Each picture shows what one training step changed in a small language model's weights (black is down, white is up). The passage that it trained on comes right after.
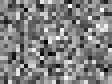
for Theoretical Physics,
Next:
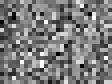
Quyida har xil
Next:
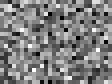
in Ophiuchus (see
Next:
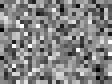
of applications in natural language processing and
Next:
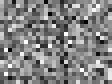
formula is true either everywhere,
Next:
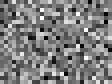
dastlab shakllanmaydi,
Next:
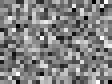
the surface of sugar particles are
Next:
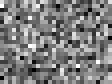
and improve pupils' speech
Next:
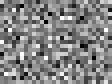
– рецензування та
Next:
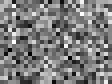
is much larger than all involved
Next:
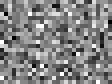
relation between promotional spending
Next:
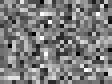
foram levantados
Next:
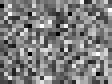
Piraten für die damals
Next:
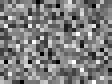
in the ABIM framework as
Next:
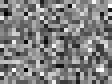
caracter general, adică
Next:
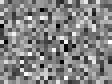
areas life. At the moment,
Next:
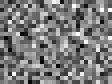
está el pago de la
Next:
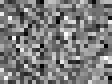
это, интерес к
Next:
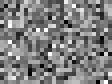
considerably, reducing usefulness of
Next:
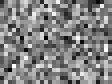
constrain $\xib$ and
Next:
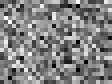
others are likely to emphasise financial
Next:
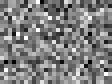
huquqi va
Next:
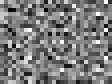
demonstram que ainda
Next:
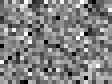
\end{align} with
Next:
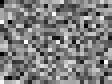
customer, but also to reduce
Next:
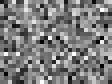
the stability of the whistler
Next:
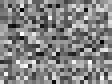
computer vision and image processing
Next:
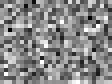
meet organisational goals. The
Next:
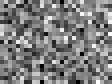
is done using the same number of
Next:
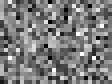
a impulsividade e
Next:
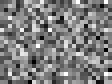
been conducted in English, with
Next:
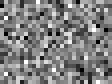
that explicitly include winds efficient
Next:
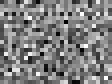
disk radius, the evolution shown in
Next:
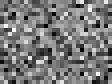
qat'iy standartlarini
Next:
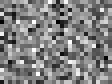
2: Color Changes
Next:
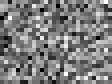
a coarse-grained
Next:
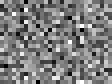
М.: Спорт,
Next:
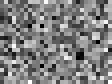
select the zero detection cases,
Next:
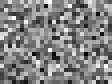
We assume a given DT to
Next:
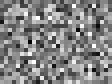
propia - Fundación
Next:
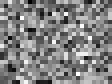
Bahwa saksi
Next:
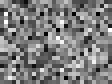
mental, este puede ser
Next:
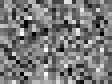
as shown in Figure 1.
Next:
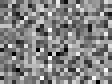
we also investigated whether individual SES
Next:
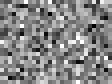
для позитивного (не
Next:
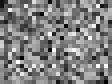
Smith, 2007) could
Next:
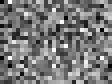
una infraestructura
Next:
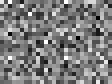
Avg residue | Avg
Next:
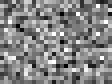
the holographic map using
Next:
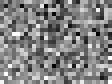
the Agency of Information and
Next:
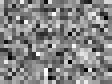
academic activities. Freeman
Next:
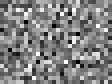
complete search tree depends only on the
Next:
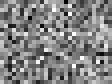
mm. Both investigations
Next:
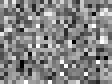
$b$-mass dependent correction
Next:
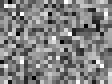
to the accretion. This result is
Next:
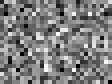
$s$-degree zero.
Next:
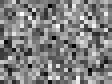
Rossiya imperiyasi
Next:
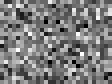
\(c\) would this
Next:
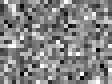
Given our definition for edges
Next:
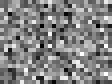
*Auditing: A Journal
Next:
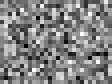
BE can appear in quantum
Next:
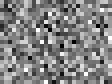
has spectral accuracy in the interior
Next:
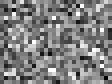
in contemporary higher
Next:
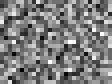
estiment être
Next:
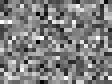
band, which ensures a good
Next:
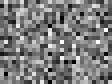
que se misturam ao
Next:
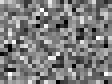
como fio condutor que
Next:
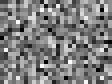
$\kappa$ being a real,
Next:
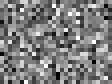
yoki tormozlanish
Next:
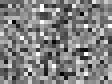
corrections are most important near the critical
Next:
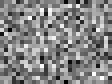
value. First row studies the variation
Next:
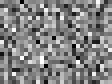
site areas - definition of future
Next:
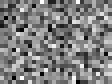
de contêineres e a
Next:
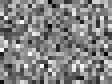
sustainable product design. Adopting
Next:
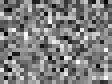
the \second moment. The
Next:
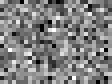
qualidade, coordene a
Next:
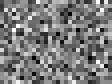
quality and efficiency in tillage
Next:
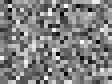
and reliance on senior
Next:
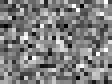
industriales que no han
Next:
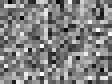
the city. Methodology
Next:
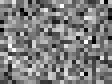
WASP-3b after
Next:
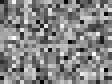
with QCD sum rules. In effective
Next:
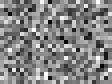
em torno de 12.
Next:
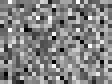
decrease during the duration of
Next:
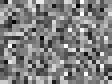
with the map-making,
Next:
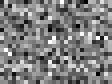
which the supercurrent conservation
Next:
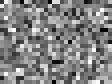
integer $d$. They are
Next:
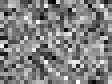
de Sistemas?.
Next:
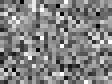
specific markers), without any
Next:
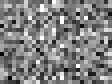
generation accelerator-based light sources
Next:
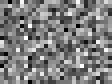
de santé inefficaces
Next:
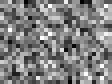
posible al nivel de
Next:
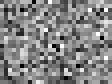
\\ indexed in $\Lambda$
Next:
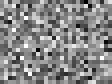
be estimated roughly. After
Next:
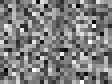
need to introduce it in a different
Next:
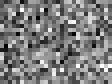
of this study is the growing
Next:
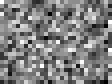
V, Alaylar B,
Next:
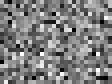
academic honesty. This
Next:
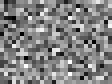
gateways on sea ice and
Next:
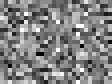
(shaxsiy) xizmatlar
